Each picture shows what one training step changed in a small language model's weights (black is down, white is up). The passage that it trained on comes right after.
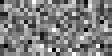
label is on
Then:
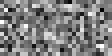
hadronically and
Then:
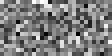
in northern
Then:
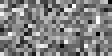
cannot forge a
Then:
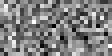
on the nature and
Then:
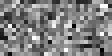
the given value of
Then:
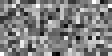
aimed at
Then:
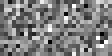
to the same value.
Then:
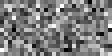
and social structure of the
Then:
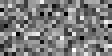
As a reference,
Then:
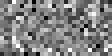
consignee. In
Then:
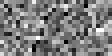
as soon as possible
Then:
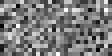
is usually used for
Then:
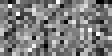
currently appear as
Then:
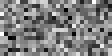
Poor oral
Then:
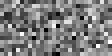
the data stored
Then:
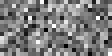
generalisability of the
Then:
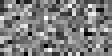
merging. For
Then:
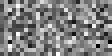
to the current data and
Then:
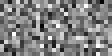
that which serves as
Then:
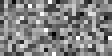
creates an red
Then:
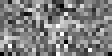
of natural
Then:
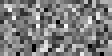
and strong human
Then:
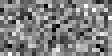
range for the number of
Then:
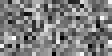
of AGNs
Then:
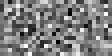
to be varied with
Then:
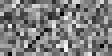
the electrode
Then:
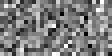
an alternative
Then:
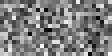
and stability constant of
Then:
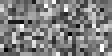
are males and
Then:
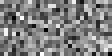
errors (this
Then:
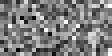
it triggered
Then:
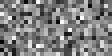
2 positions, the
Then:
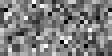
Rear longitudinal
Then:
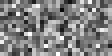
a significantly lower
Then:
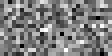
towers of energy
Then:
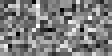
prior to
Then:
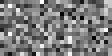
It should be noted
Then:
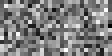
by a discussion of
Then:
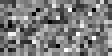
depletes the
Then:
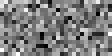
The SM predicts
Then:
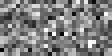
the world”.
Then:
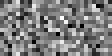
links are
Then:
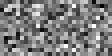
test to the
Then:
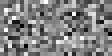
fine flour to
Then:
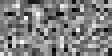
carried by the
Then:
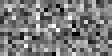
and participants, and
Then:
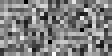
from several
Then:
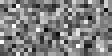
All authors
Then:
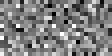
LST-1 is
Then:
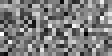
in Education.
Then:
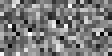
the translating process
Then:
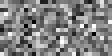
cancers by
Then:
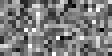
contrary, in
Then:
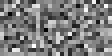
a higher load to
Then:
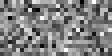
Comparison of
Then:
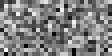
been considered, potentially
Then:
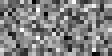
nearby pole
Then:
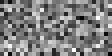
or the blank
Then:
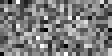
radius for the
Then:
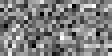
As a result, using
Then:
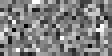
respect to the
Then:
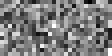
the information about specific
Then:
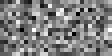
field in a curved
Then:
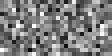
phone number so that
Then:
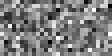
the real numbers of
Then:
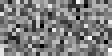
that is characterized by
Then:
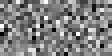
values vary widely
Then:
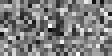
inverse problem.
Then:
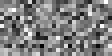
detect GWs
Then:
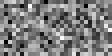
in the colon,
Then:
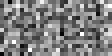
today is
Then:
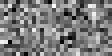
concerned to
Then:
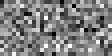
online) The
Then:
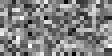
expects the
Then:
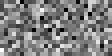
installations in real
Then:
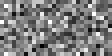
pmf is
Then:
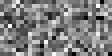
the Fourier
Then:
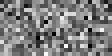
maintained at 10
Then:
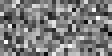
the leading order mass
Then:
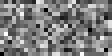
the latest
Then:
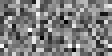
pilot study and
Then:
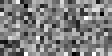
difference Table 6:
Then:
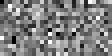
would be affected.
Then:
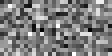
can show that in the
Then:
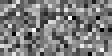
a steep fall
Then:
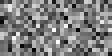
is created in
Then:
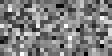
are indicated by
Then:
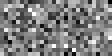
satisfying the
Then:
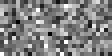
has mentioned
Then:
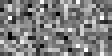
point defects are
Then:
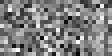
are heavy and
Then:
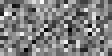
regime enables us
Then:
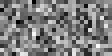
in Bragg
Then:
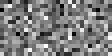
matrix $F$ has
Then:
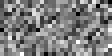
when considering the
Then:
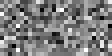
Second, the
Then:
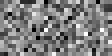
leaf meal
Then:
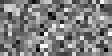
be equivalent
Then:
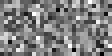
assessment and how
